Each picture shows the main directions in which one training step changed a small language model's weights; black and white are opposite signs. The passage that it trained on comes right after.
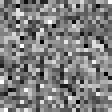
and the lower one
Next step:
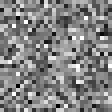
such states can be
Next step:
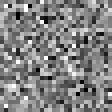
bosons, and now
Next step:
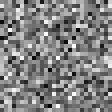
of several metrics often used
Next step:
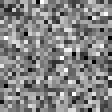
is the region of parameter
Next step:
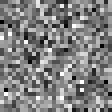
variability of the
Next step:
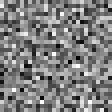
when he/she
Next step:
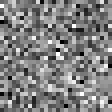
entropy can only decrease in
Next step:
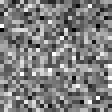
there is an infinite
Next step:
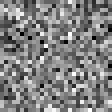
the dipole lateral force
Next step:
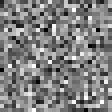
\subset M$, we
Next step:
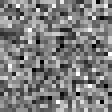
to the development of an
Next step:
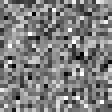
$id$ fields are
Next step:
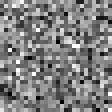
attribute it to the
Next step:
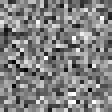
factors and angles}
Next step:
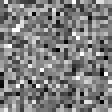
$n$. The sequence
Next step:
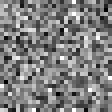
one-electron quantum
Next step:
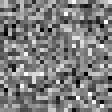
The angles $\Omega$
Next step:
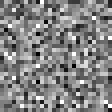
has been represented by the
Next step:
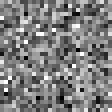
stages of the
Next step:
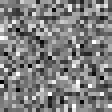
in general lie on an
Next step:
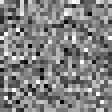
[3]Department of
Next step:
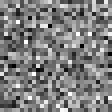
a 24 hour period
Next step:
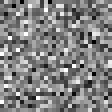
points in the region around
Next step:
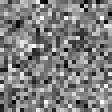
\vdash n}
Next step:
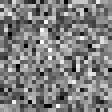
extent is equivalent to the
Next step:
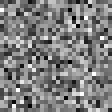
an abundant deployment
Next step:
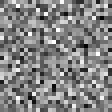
to take this approach in
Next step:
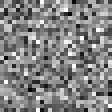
work has been developed by
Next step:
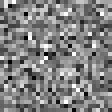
Spectral element,
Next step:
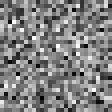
in the middle of
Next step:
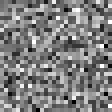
an open and demanding
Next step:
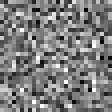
paper, we had evaluated
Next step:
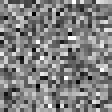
$m$ is
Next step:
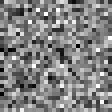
with IoT will
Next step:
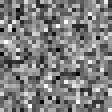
of the contact fraction and
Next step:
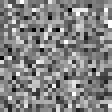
boundary of this collection of
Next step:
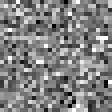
finite families of
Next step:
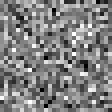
$ {\mathscr T}
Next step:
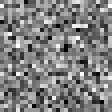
of the conjecture are
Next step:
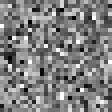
note we consider the
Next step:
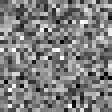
all Monte Carlo studies described
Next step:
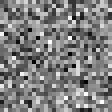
they decay exponentially such
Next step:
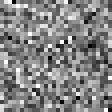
goes as follows.
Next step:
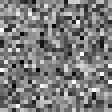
one can conclude that if
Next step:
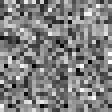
decrease the imaginary part of
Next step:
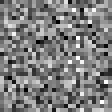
substantially affected
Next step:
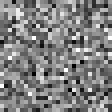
the overall relaxation effect of
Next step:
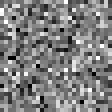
asked to submit
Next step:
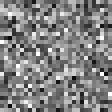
the lemma for the convergence
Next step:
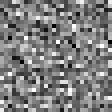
but nonperturbative in
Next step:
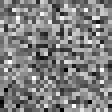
value. Reconstruction is
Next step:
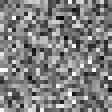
sketched in the
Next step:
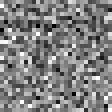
provides strict SLO
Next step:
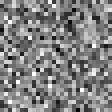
this paper we investigate speech
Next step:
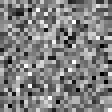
with a random switching
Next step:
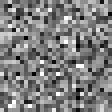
are glued into a
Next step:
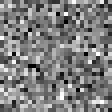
l}$ corresponds to the
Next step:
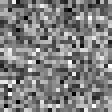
managed by the
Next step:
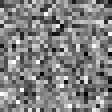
This underlines the correct
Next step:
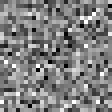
as well. Let
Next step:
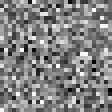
taking the inverse Fourier transform
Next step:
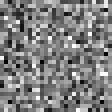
a discontinuity at
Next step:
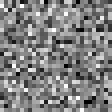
Brownian motion as
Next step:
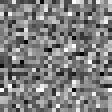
number and stability of
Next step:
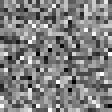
avoid the need to make
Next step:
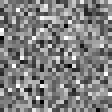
selected point prediction model
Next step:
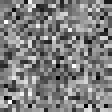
an identical mapping with modified
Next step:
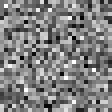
inspection of the
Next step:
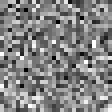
be another change we should
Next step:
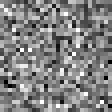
our partial difference operators do
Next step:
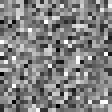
of hyperplanes related
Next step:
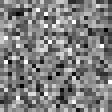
with construction of the new
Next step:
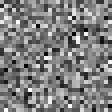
Higgs sector.
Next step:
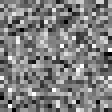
in a way that is
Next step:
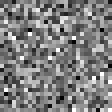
consists of the mixture
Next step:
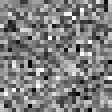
altogether clear.
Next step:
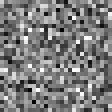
able to show that the
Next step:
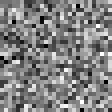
the Lyapunov
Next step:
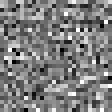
The task completion time
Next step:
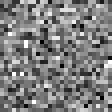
solution is trivial.
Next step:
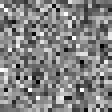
our search of the
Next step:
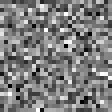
total cost subject to the
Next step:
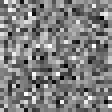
generating canonical isomorphisms $$
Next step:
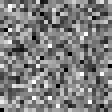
is $W \sim
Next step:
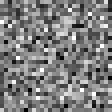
of constant random variables equal
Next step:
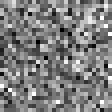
compare to theoretical calculations.
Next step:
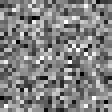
Let $b$ be
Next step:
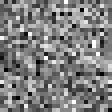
argument, the second
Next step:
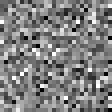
\item join
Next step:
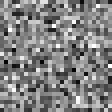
and a domain $\Omega
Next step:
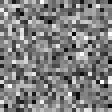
and emission of power
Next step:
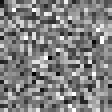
First, we fitted the
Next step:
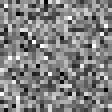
states, namely,
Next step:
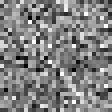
state $A$
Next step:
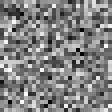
the discrete Laplacian and
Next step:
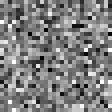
of entropy production. To
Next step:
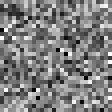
the required point. If
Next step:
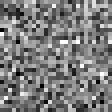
the Gaussian fields in
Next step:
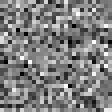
pull-back, as
